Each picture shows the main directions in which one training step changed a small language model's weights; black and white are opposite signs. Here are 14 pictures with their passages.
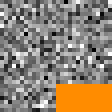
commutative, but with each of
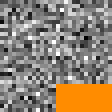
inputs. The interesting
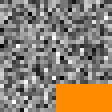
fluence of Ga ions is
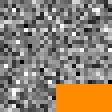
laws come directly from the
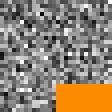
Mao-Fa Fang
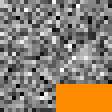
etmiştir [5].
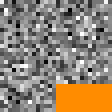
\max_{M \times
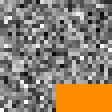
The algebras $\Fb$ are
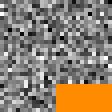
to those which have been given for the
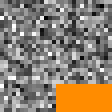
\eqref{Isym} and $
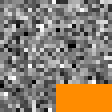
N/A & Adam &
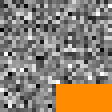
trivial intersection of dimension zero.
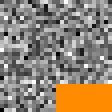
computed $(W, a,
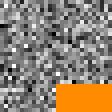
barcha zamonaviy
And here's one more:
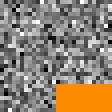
\end{aligned} $$
